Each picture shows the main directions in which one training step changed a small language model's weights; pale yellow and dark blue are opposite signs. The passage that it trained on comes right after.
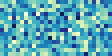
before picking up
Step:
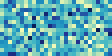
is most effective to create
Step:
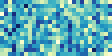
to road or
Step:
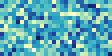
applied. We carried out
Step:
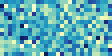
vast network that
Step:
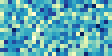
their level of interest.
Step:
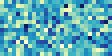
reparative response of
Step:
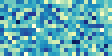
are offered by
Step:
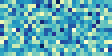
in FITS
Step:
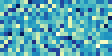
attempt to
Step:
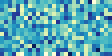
fewer than or equal
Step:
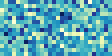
wear to mild
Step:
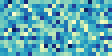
Agbe (NAN
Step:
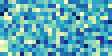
preserving the
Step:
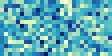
samples with the correct
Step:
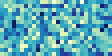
to be of double
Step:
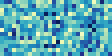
of interest: Nil
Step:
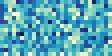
this strength trough can
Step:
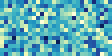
normalize the domain
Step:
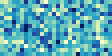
along the contour.
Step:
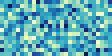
particle size range was done
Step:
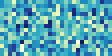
any $k\geq
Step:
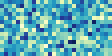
equation can be used as
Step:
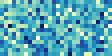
oscillating component,
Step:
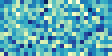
knowledge management practices that
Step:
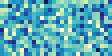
deposit or
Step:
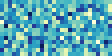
eigenvalues of 50
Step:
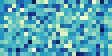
can be removed
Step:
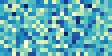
of 400 patients,
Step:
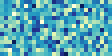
and Technology of
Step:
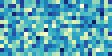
of vehicle
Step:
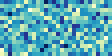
define appropriate tangent
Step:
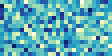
grid elements rated
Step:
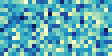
us have a closer
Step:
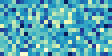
was referred for
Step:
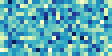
(or this study),
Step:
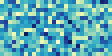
of the \hii
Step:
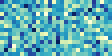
center of the
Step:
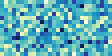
or near-landless
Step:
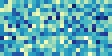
AS based on
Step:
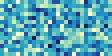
at the nodes of the
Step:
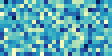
our proposal requires
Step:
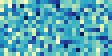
detailed analysis of the
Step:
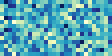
film with a hand
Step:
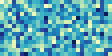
two nucleons pass
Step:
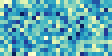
large language models,
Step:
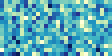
strongly separated even
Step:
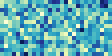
validation and scalability
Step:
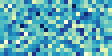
cost of ICT
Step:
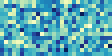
outcome is measured.
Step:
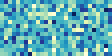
Foundation for
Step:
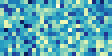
properly prepared
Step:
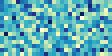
these Jupyter
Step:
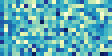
and small schools and the
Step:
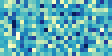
to MISP.
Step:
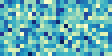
datasets focusing on
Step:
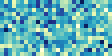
Figure 1(b).
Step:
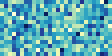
associated with $-v$
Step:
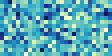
Human Development
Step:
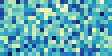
the slope of the
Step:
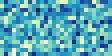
noise, but different physical
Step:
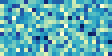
do not know about their
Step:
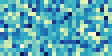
minutes. After
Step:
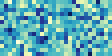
sign. A strong negative
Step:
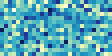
Morse et
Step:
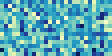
treated at -100
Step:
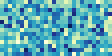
equal to 2.4
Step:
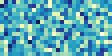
eta in terms of
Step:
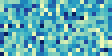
fields showed that the
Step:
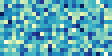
no constant difference.
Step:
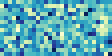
anions do not
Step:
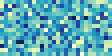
class of boundary integral
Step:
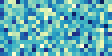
the temperature derived from
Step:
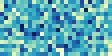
weight and viability.
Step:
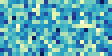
been further refined by
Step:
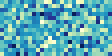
HIV and
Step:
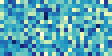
the neural network has
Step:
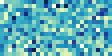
remittances are
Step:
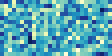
on the other dataset such
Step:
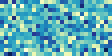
significant geometrical
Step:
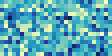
funded papers.
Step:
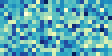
banking can be
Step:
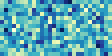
approximately 12-20
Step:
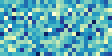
quark flavor
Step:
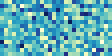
we extend the
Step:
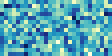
an apple sample.
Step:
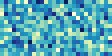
connects the fluid
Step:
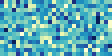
for chiral
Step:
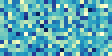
simpler framework of
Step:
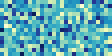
described in the main text
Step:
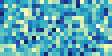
report adds to the
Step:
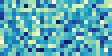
and the calculated conduction
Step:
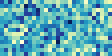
by the Ethic
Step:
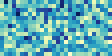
impose the following boundary
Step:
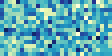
the right side.
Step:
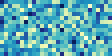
continuous variable that can
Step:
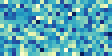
as well. Particles
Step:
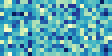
conferences. I
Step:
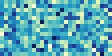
and sensory properties of
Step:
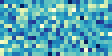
activity was obtained in presence
